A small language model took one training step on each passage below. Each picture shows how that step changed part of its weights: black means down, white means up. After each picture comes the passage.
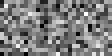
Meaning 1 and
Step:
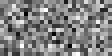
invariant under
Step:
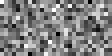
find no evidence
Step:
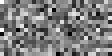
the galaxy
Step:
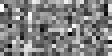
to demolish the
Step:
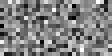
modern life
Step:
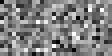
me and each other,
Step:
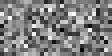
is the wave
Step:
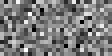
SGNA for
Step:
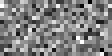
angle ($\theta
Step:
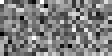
the weight of each
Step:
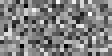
coaxial cable
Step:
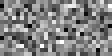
\hline V_{\rm
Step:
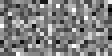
Institute for
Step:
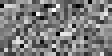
the shed (see
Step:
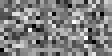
are called
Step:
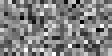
group $G$.
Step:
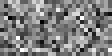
and the numerical
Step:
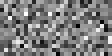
the critical temperature
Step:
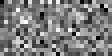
the most accessible
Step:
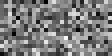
the local gauge
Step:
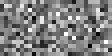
a descriptive
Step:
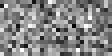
of eye.
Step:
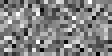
learning signal is the different
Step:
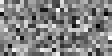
readability. In
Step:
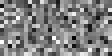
there must be
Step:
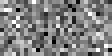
Lectures in
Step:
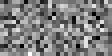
with each other?
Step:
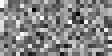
more metastatic
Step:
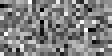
categorized as
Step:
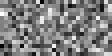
both bosons and
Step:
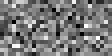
Future :
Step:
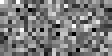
\text{if }
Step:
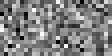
estimate of the
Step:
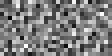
out of rape
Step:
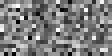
resulted in a
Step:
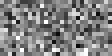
the exponential
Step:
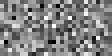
diseases. These
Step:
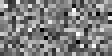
the SM). The
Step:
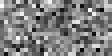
$S$ be the
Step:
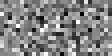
50\% of their
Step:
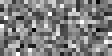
to be 9 nm
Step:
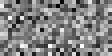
one should take into
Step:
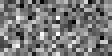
color was at
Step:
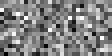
that the regular
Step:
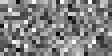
this constrution is
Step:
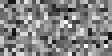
The analysis showed,
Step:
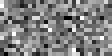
that our method performs
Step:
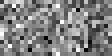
moments in
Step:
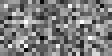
to the use of
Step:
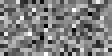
task was also
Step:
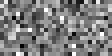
Narrow gap
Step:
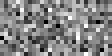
= & \lambda
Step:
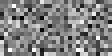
interactions. For
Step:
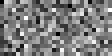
these notions are not
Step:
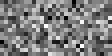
median and the
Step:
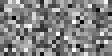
since all the
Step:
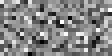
help us to
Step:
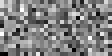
the case $\Delta z
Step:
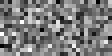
of students in the University
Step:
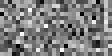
culture through
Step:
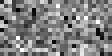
and assistance to
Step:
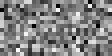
In the proposed
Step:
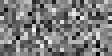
the lattice
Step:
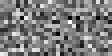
the onset of
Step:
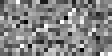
making the
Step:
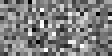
within this category
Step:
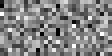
We note that
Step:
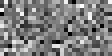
within the fuel
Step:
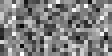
V between plasma
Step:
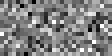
state (lower
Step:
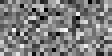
Quest for
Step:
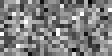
to top curves correspond
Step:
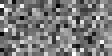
same vein,
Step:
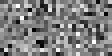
caused by the
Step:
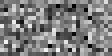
6 Focus Group
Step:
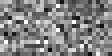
volume fraction
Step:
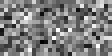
because they demonstrate
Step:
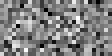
compared to that in
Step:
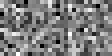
obtained independent of the
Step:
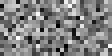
verify that the
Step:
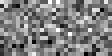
learning approach toward the
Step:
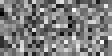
and sculptural
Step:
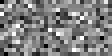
that the nonces
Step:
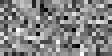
another part of
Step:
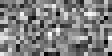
a coupling between
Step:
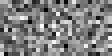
insertions of
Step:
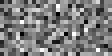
of the radiation and
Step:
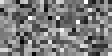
Borrowing the
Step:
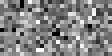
has been found to not
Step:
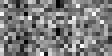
primary focus of the
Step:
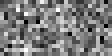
to driver
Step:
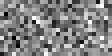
neutron recoil
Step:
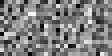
developing (see
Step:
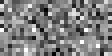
the chances to
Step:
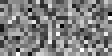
through generations by
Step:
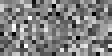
addressed and this
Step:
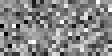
timed continuous
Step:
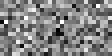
be one of the important
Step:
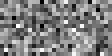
having an
